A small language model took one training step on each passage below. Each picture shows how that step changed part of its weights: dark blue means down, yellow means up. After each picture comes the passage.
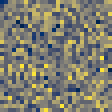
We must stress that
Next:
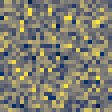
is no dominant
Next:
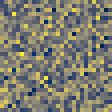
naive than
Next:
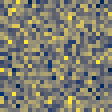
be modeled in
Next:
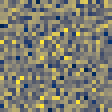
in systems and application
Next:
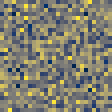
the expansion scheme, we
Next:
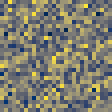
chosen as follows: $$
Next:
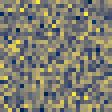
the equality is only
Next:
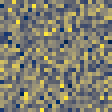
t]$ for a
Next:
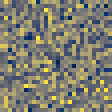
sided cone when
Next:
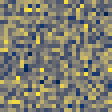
total as a secondary
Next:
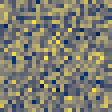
of AR that
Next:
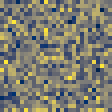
then there exists an integer
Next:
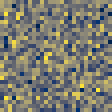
admissible if
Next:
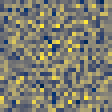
and magnetic moment are very
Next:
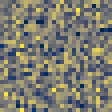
less neatly than
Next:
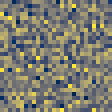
branching ratio of
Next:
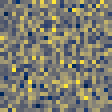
satisfied by the
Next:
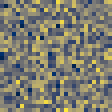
this paper we shall develop
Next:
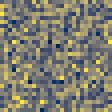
into consideration by the
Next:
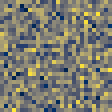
of planar nonlinear
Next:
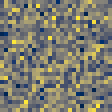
the second-order
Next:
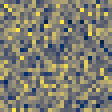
is instantaneously
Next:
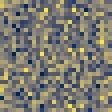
mean degrees determined
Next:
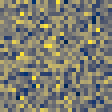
oriented copies
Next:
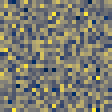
the dynamical evolution of
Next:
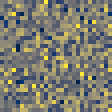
f\Vert _{
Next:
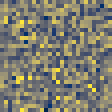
determined, and should be
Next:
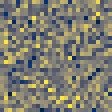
10 | Forum
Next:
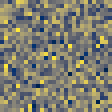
twisted Poisson
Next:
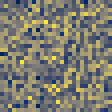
in the rest of the
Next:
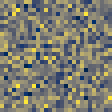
of the large number of
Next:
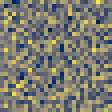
$n \in
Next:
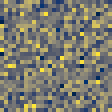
Observations of
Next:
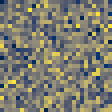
\rangle$, are written
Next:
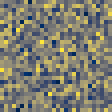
to bound and free charge
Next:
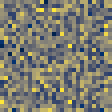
the functions will live
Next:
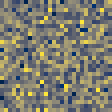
a series of recent
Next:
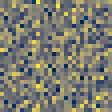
projective varieties
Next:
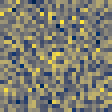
possible usage of our
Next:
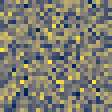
feedback, in
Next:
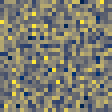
for every $k
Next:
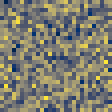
(H) implies the
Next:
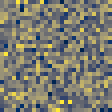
fundamental aim of
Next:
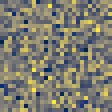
.$$ This means,
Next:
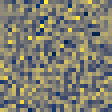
the AD at
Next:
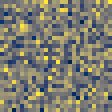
black hole.
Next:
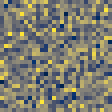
barrier energy is
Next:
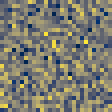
the smallest
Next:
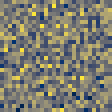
detecting interfaces and
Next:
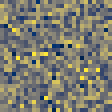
of each flake
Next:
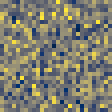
Quantum Hall
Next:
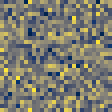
paper is organised
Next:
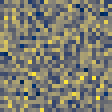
of this Letter.
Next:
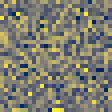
whose checkpoint was
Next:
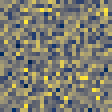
PB equation. It
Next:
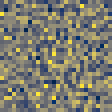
analysis of observational flux
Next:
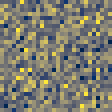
is implemented by
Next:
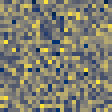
which appear to fall
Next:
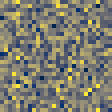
interstellar scattering would
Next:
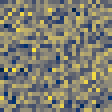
orientation is defined by
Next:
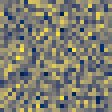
imprinted phase
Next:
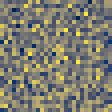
the incompressible
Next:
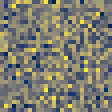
of square integrable
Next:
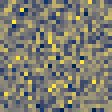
energy exchange between the electron
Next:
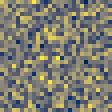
use the appropriate
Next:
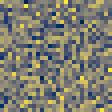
functional is changed
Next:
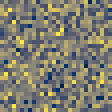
dans une direction
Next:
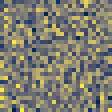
the subgroups
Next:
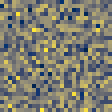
functions. \\ This example
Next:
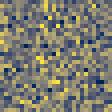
to note that if the
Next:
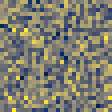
in D will be
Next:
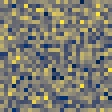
forward and backward
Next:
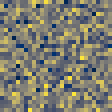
following three elements:
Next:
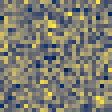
set $A$. To
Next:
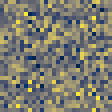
section~3 in the
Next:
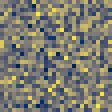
lines are from the
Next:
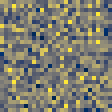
In this case,
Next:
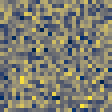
computational complexity.
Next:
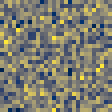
model and produces an
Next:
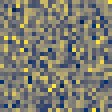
It implements the
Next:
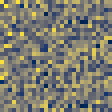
bar). A
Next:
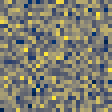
Audin in
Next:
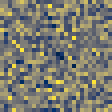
contribution cannot be larger than
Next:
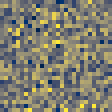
this, we modify
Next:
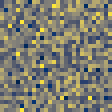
and Steve
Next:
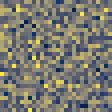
vs. average information
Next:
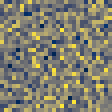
onto a wall
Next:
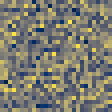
of the code. In
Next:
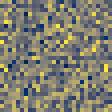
X_+.$ We say
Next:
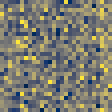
a ``ligation
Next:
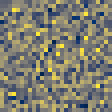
energy. The inflection
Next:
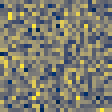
in Eqs.
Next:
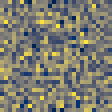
to the extended level}
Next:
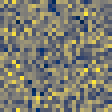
Most of the sample
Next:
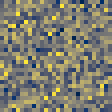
receives the
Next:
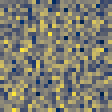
significant differences in
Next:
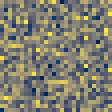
Further, as our
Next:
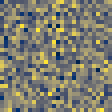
if we substitute
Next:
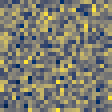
given by authors in
